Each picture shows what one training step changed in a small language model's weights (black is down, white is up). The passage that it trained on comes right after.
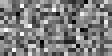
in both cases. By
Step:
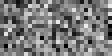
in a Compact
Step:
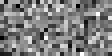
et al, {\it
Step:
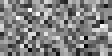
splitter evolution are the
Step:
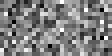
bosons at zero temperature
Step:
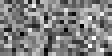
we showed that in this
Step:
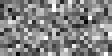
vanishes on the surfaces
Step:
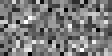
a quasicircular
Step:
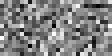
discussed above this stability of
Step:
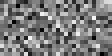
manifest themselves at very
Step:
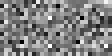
thickened as the resonance
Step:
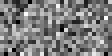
in previous studies when using
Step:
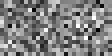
written as two separate
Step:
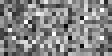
is possible to show that
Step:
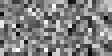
six successive
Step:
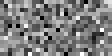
dimension reduction and linear correlation
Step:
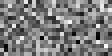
first look at a single
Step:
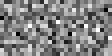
s8a}, and
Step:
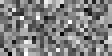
better estimations. For
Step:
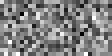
as a function of
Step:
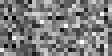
to inject a state
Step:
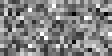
order to achieve the same
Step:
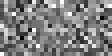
filled squares,
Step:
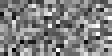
can be solved using
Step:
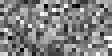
radius and mass even when
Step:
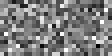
For two completely separated
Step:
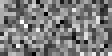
GS algorithm with 10
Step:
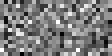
i f^{abc}
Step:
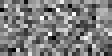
direct X-ray
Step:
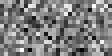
varying or pre-defined
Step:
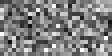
conclude this section, we
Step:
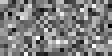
Technology Facilities
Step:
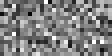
defines several messages that can
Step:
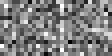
of the target programs
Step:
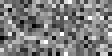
the magnetic field to the
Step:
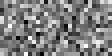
potential is lower.
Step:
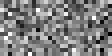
mounting and
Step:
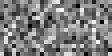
orientation between the tip and
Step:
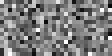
which reduces the service
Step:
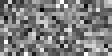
temperature profiles, to a
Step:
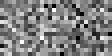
\nonumber \\ & =
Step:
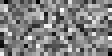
occur we have to go
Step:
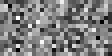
estimated for such a source
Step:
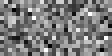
notes remain. }
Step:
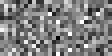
of impurity.
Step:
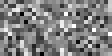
bulk by the Gaussian function
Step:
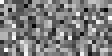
the complexity-performance
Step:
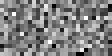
Key Laboratory of
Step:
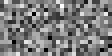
of such circular region was
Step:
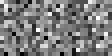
of practical interest from the
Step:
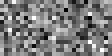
an alternative to conventional
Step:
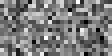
to approximately 300 pc linear
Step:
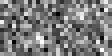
model in two dimensions has
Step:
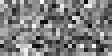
with the bar classification were
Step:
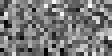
STAR collaboration
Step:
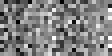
in determining if the
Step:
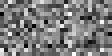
toron} by the
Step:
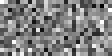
identifying them as
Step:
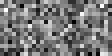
in the model differences and
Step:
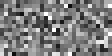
film grown at
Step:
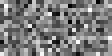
of the optical modes instead
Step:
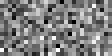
was missing in the calculation
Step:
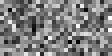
the combination, electrodes
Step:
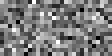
for viscous forces to
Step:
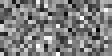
reproduce known empirical regularities
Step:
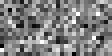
the classical sector is invariant
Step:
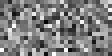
couplings are modified in our
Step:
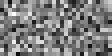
axial anomaly). On the
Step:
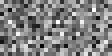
the general theory of
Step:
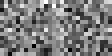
bottom panel). At high
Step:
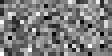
e.g., with
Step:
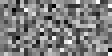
algorithms** | Learning
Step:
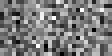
provide algorithms only for the
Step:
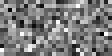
the virial term
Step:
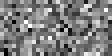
since earlier studies indicate that
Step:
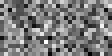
the three-band
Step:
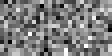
partition $\pi$.
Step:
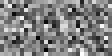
exhibit the full range of
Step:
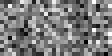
the intertwining
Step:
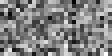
encoded in the amplitude
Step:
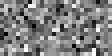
with varying exponents
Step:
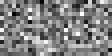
and that found analytically
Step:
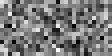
demonstrate robust gate tunability
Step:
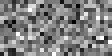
Fig. S10 for
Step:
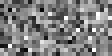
a good symmetry for the
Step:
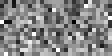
for SFSVA
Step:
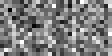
the quasi-Fermi
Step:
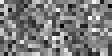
the requirements from the
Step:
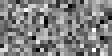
When the flux qubit is
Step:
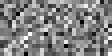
are missing. If
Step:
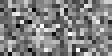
but possibly curved
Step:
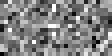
substantially different sets of
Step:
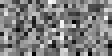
object of the corresponding
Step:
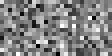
which is the characteristic of
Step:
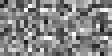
\] and hence \[
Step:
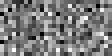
a formal causal inference
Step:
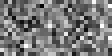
approaches the SM $\delta
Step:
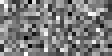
of Gromov's
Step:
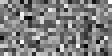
wavelet packet decomposition
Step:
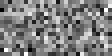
(to first order)
